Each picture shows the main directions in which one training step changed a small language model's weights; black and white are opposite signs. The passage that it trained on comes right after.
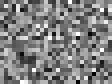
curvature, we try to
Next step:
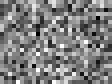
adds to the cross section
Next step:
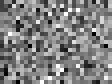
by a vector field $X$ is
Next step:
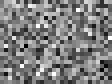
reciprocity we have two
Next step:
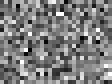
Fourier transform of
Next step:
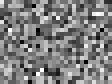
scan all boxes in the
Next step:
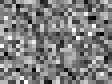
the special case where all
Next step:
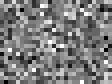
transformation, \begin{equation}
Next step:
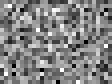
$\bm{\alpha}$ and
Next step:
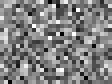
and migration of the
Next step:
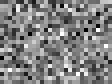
magnetic order which breaks the
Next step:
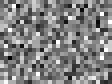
results for $q\leq5$.
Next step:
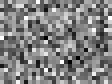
authors are applauded
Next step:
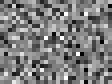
the upper bound for the
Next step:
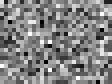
mesh-grading and
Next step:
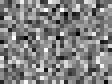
After the photometry,
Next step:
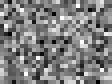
with major risks of
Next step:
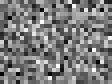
study to mappings where the
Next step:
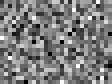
a neighbourhood of
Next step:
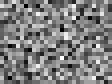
out of local regions with car
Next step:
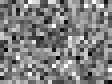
{\em predictable} since
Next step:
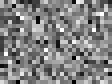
such that $(p,x]
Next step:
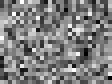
that Lewin's definition of
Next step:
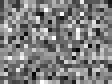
to develop a similar theory on
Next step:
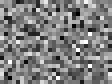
Furthermore, we scaled
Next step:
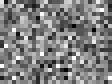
such solutions exist locally and, for
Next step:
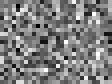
aware of how the
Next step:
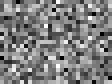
discussed. Thereby,
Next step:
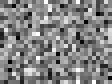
models & RL platforms
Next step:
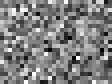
developments. This theory was
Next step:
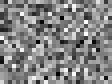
the Design of a
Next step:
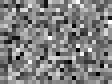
this work are shown in Fig.
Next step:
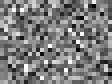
parameter change $\delta$ (here
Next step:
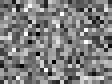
this project was being
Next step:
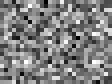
this work is when many photon
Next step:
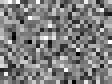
Netherlands, the
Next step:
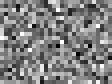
pulse, as it was
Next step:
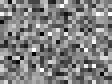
show the mass and composition of
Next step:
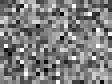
be at most $2$ of
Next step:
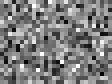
identified by visual
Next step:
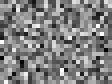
correlation function, the self
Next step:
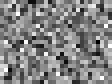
compactness of $X$
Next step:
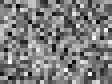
the dimensionless model parameters, as
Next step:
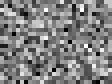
mechanical properties assigned
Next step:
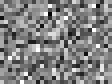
advantage &
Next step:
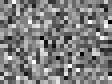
arguments often are.
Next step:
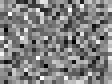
consider the universe as spatially
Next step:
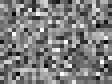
based fast direct solver is
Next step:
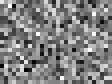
$H$ is isomorphic
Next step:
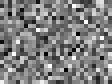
the real phase results twice the
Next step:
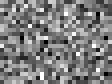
number of grid cells.
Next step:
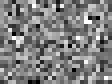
bounded below, we obtain an
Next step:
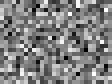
This means in our analysis the
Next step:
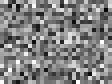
scale independently. This
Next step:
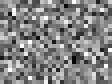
in Table 1. The
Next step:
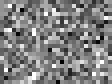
$\phi$ contributions can be
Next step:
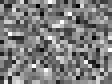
and $A=C\oplus
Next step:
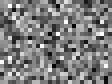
$K_{ij}$. This means
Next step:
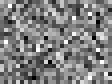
$f$ has maximum at
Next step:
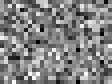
the more spanning trees
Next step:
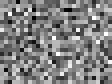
in part by NSFC under
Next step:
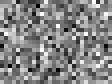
Figure 4 and Figure 5 depict
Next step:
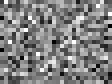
make a change of variables
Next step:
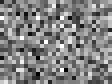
if } x \in B_R
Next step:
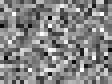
The Hydrogen and
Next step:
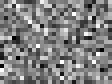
the other hand, by the use of
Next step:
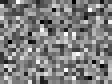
the biology classroom.
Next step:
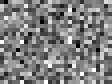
and off reversed. The
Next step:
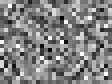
$A_0$ is the
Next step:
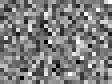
entering in the sum
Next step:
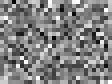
space above {3pt}% space
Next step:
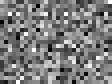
shows that for \begin{equation}
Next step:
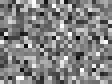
sphere gets smaller, its
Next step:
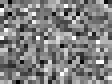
$Q^2$. Notation
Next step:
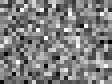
numbers from a pure
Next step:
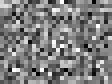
on compact sets of
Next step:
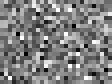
effects. The behavior
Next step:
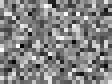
shift isomorphism
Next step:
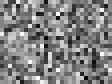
distinguish with the
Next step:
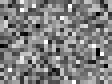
values evolve in time,
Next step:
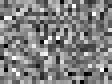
exclusively discussed
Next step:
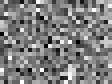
t \leq v(h)
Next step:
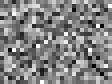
pose it as a control problem
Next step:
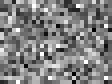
calculated by \begin{equation}
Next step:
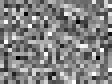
in clinical trials.
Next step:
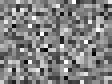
in regions that are dense from
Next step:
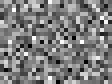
potential model of collective
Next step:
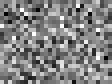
to be tackled from various
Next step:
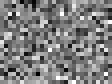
so that, using identity
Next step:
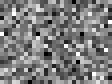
is observed in high energy physics
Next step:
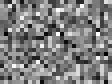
primitive inequalities
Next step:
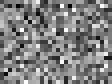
use the fact that an inequality
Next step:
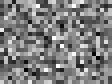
each with 1 virtual
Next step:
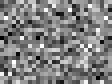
to the true $\eta$
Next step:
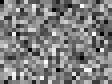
the \emph{trace field}
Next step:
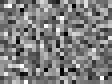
the $\xi-$ sphere,
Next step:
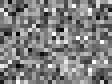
Inequality: $$
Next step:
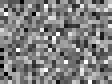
be a unital algebra. The
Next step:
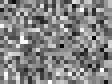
comparing the terms above we
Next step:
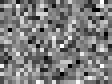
solving two linear potential flow problems
